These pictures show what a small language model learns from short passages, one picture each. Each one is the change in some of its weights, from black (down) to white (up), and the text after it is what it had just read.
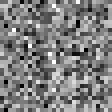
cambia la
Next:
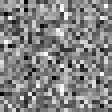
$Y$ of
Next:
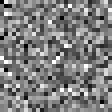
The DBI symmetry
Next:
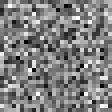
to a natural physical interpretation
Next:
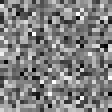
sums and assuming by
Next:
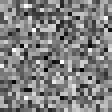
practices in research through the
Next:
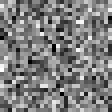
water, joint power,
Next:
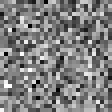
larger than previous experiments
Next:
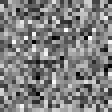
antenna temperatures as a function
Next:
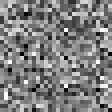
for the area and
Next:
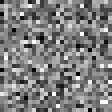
forms are special cases of
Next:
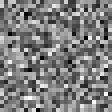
In a previous publication
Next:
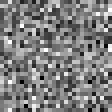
observational correlation between the
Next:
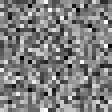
decrease of best approximations
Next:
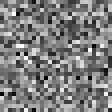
but if the nuclear transition
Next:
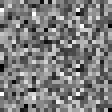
themselves, their solution
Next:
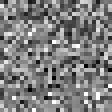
at different places in
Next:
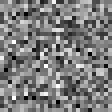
used as cost function in
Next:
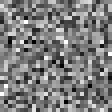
the improvement, now the
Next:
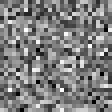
of such a liver
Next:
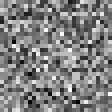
for all data presented in
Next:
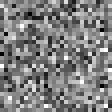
a strong component of the
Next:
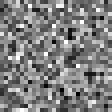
$ and $ \epsilon
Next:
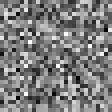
of cosmology has
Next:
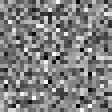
yellow cyclised
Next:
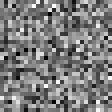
Okra Engineering The
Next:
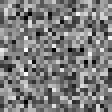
is any state and the
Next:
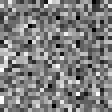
positively charged,
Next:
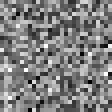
data which we do not
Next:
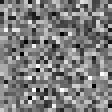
are mutually distinct.
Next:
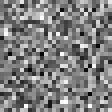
urinary Tract
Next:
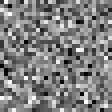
Data from the sensors
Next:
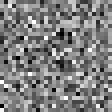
$. When it is required
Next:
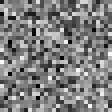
are possible at the cost
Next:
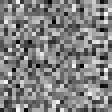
The local critical current reduction
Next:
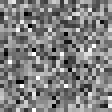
classifying a point
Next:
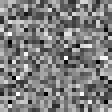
for the production of
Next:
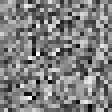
tools in construction education in
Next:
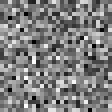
given their significant remark regarding
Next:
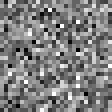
Quartic Kind
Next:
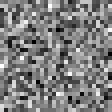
particular, the concept of
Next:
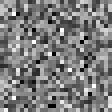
and less populated and
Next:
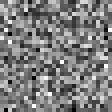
in the centre of
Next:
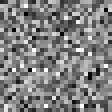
occur set equally different
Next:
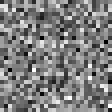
Hopf algebra, its category
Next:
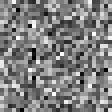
theory. Acta
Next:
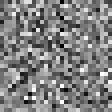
they constructed such an
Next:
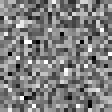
that $\sum_I
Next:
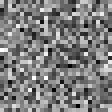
We use the following input
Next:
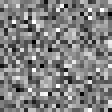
pinning potential is
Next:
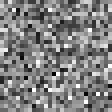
ground state. Quantum
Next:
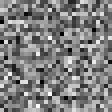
for all $\theta
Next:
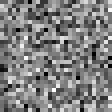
clean sample. The
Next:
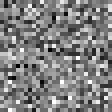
posterior likelihood of
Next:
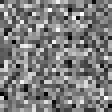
shower confirmation and
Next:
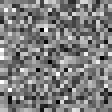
we consider the leading order
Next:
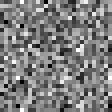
associations, and are
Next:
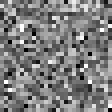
radius the more accurate the
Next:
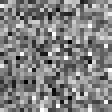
causes a decrease in
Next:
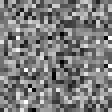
Informatics and
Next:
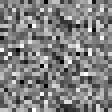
specified for CBMC
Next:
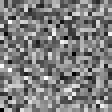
Asia to the
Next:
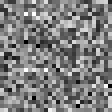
on their health.
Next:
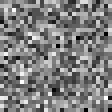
we get more and more
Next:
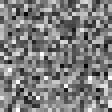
data cost by the data
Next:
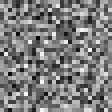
motivation of female students as
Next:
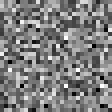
comparing the grey
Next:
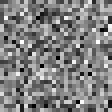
operators on product spaces of
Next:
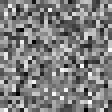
formulation and implementation of public
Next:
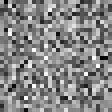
\] Combining the
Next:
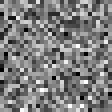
are to us something
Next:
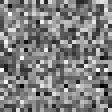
from the same medium,
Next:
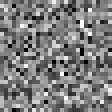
a type $t$.
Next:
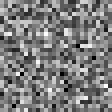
for in the Rural
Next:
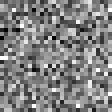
linear independent. This
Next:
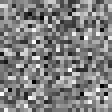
a new importance level and
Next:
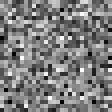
the 3rd,
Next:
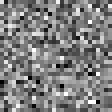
} x \in
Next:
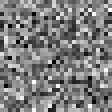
can also find differential equations
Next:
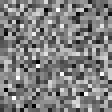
The resulting {\it
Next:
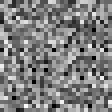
the remaining integrand in
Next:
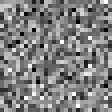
nonlinearity and its
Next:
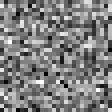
density and the ionization
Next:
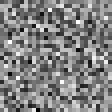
assistance of the State
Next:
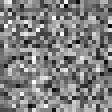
have studied the electromagnetic
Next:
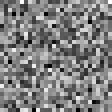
and urban
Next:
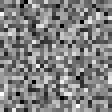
crystals, nuclear
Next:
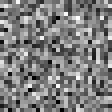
solvable at second
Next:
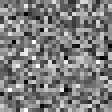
to achieve the proposed
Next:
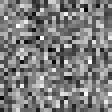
meaning that every partition into
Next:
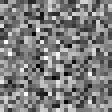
relative expression level of
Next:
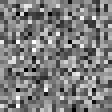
paper has addressed the
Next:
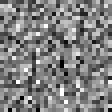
indices $I$,
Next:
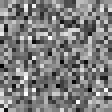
and Bobbio and
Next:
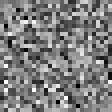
terms, the Quantum
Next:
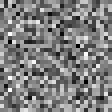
As regards the
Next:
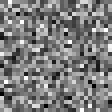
where the average from
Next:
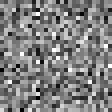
half waves fits just once
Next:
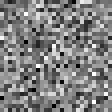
as politics due
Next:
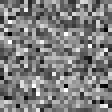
of the weighted volume form
